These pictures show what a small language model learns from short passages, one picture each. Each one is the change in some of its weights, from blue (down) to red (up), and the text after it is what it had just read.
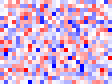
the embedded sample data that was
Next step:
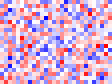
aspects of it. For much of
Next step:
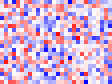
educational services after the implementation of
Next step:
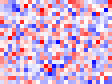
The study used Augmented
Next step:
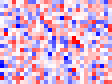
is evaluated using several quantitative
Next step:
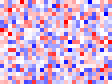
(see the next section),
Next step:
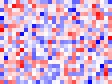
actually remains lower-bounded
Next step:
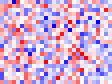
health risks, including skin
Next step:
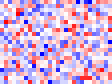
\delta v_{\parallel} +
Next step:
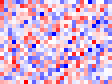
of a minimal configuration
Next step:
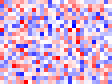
be written as a sum of two
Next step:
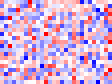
y = x \wedge z)
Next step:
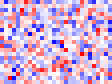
used, and the research method was a
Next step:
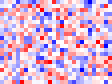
good number of Ijebu
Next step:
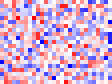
local involvement and shared
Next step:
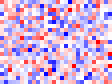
the beam that the lower fibers
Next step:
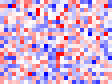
due to competitive interaction
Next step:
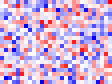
hence also the proof of Proposition
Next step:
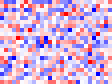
structure having minimum average prediction error found
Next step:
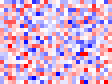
the DPPH test performed with
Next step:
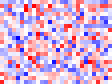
ear. This function-based system can
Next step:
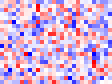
also have the formula with the classical
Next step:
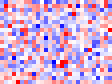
creation and sharing processes would
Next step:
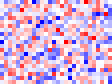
of respondents that meet the designated
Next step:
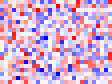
such as **Kubeflow
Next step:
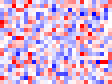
Liouville system of
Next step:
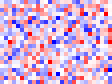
the age of 39. The only
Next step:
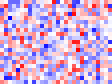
intrusion detection in
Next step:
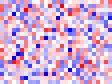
i.e. points belonging to
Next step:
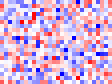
Extensive work-up including
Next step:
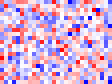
In each plot, the entire
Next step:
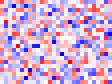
the pilot plant operator to
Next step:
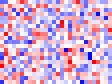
not feel influenced,
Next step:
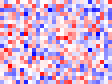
component analysis (PCA) on
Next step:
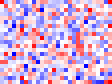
a two letter word of pattern
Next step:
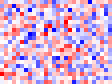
(frequency domain)
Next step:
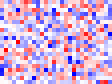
pumped at a constant flow rate
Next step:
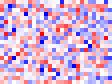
instead of estimating precise
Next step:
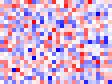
fMRI activation in
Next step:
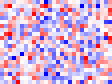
culture and life, yet there
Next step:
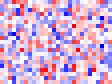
In several interesting cases the generating function
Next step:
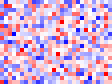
zeta function constants over the
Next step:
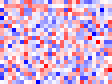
actors such as Russia
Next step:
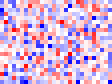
Killing, Cartan,
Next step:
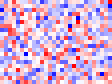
where a similar estimate was given for
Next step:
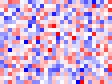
Capture Flow With this
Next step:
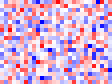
in the grave? Your
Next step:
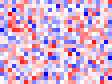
been playing an important role on
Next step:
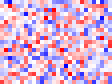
tools of homological algebra; for
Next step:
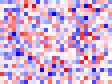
method. The mud was formulated
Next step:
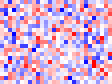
zero. We introduce the matrices
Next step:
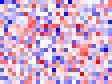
expressive movement to dance
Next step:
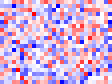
all the solvent got
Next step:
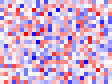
novel is the Parsi community.
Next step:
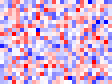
of salt depends on the
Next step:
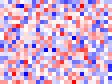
steps of the development process for this
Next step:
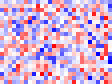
the group of homotopy classes of
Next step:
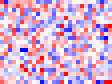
follower vehicle
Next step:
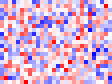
of this manuscript; therefore
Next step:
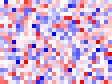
diameter of the con
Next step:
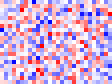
of competing interest The authors
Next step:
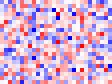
poor attitude.
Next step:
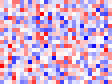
distinct. That is, for
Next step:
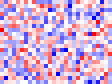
singularities on two examples.
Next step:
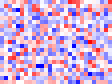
In the survey [KB]
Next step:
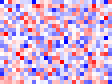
the four connectivity conditions gives
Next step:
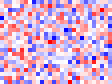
with real drilling tests
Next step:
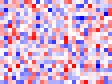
measure RNA) -
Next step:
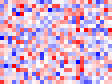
One should note here that on the
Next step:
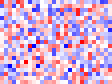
both, geomechanical and
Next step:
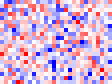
increased several times in the form of
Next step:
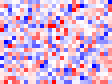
$n\times n$ complex matrices
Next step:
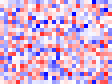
to the referee for his essential
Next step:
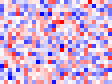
U(\fm) \mid
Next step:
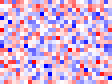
be obtained to ensure research integrity and
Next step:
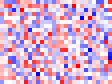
damage.³⁰ At
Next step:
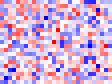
contained in $W(x)$ and
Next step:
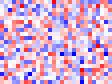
one has to be careful
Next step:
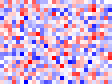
at all on $[t_i,
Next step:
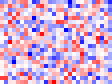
in groundwater, surface water,
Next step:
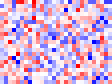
of time, emergency response
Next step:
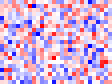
in the gravimetric determination
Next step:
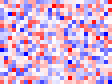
inequality is due to Young's
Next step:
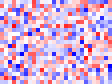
economy, evaluate the
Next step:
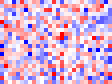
contract and realise that there are
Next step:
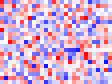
to identify the species. 191
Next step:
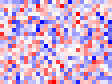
the year of independence, our
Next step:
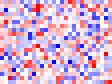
K3 surface with a pencil
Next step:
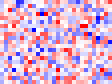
and annual precipitation
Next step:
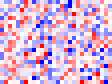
of the XLN (Cross
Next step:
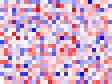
the particle index number with the best
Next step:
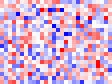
to lessen overcrowded
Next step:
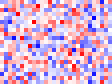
discharges calculated through an
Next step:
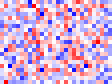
not be sufficiently representative. In
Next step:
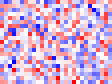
size usually ranging from
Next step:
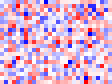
Nigeria. ³Department of
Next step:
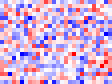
the original signal, I was
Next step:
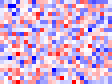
period of coatings without
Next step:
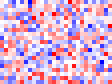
Ann.\ of Math.\
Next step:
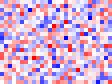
letters, for example, follows the
